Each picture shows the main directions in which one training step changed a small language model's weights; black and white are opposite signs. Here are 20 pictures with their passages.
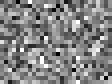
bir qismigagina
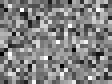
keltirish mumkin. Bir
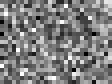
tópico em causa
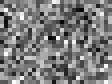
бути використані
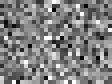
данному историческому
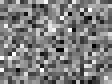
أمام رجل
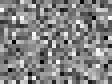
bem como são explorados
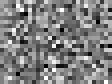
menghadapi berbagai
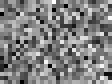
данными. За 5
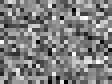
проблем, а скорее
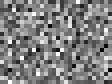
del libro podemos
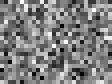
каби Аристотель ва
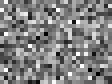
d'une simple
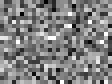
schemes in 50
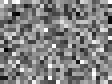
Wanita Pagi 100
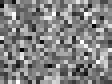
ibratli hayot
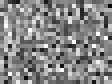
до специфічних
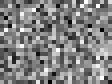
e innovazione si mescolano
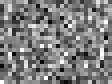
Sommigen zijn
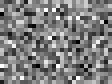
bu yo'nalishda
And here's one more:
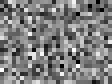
o'rnatish mumkin
